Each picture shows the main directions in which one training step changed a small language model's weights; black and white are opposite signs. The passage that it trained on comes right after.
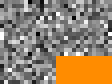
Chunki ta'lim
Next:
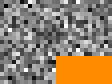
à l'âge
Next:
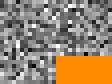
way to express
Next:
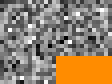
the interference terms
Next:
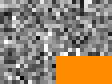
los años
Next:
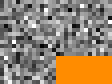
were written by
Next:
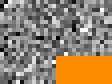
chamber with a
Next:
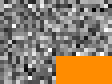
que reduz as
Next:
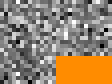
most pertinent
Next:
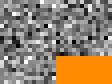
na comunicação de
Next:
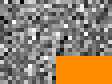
the near-field
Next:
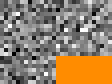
in the bottom
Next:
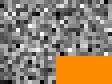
The above expressions
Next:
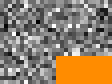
har tomonlama
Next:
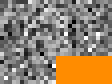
in the two-class
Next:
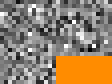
Halo Model
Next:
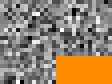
The slider is a
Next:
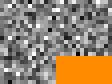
is assessing the
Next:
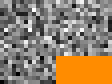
pitfalls that
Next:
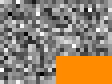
as an important factor
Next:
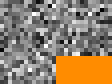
polarization. The
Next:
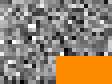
Buning uchun esa
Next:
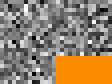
case described in
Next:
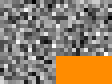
no cenário
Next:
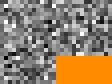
at high kaon
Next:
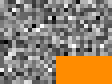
seems to be
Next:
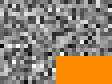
emprestada é
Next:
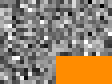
Linee guida
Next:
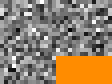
result in very similar
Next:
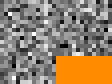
Our films
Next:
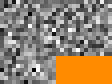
the continuum
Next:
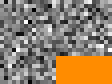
B splines by
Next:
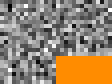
definitiva, la
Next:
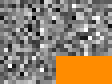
pois os professores
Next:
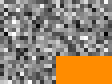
boas práticas
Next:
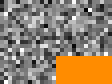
$A$ is the
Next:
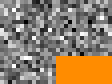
0$ also depends on
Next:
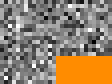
moments in the
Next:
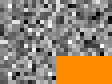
product of two one
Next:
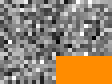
image pixels
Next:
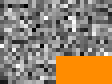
movements from
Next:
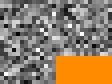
wave vector in
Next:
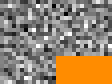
imtiyozlar va
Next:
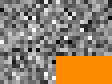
each class in one
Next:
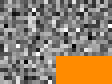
with the overall size
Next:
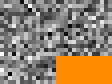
tiempo que
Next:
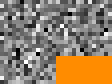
\gamma_t {\bf
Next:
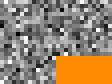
Y(K)$ that do
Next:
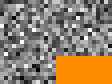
the initial interval
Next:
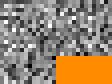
the proper statistical
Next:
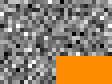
самом деле
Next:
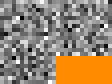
accounts for the
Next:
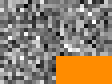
and orbital order with
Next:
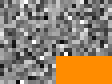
calculations were performed
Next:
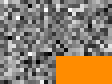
complementary CO and
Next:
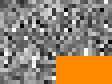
can represent a given sum
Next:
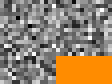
exhibits an
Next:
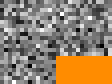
statistical distribution of
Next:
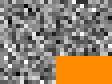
CO spectra.
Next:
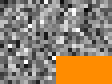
the development of
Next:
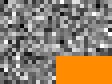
Bo'sh turgan
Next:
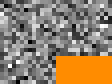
be necessary to
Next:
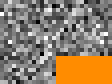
so gehen die
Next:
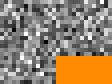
anda sarapan
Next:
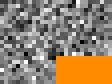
interesting particles are
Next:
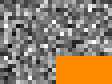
что мемы
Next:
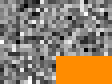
Interest Coverage
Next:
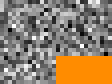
factors back in the
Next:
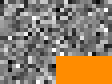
optical pumping
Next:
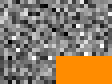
et pertinente
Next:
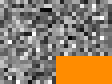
implementation of the
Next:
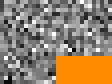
High resolution
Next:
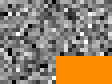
show this, one can
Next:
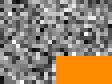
to data collected
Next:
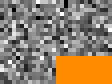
sum extends over
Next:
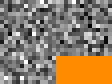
is attractive to
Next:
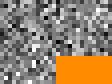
position of the
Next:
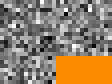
or decrease of the
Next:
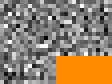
правую части
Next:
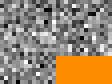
The diffusion
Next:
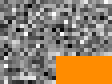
нелинейности и
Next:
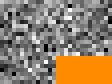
different illustrative
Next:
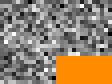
na 1 jaar
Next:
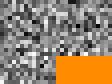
in determining the
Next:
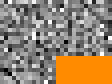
setiap pribadi
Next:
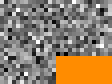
in exploring
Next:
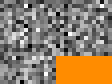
gilt es,
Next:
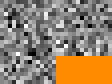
have been measured. The
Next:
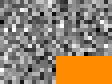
2. Belum
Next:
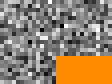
с образами
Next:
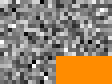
expression $b$
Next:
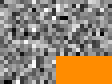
compute a proper
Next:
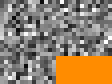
define the SHR
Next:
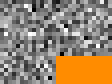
reversal due to
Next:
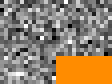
de compléter les
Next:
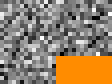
predict the scaled
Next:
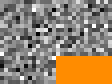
the Lyapunov
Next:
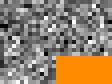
write \beq
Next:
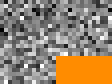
assumes that step
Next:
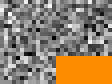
Green's function
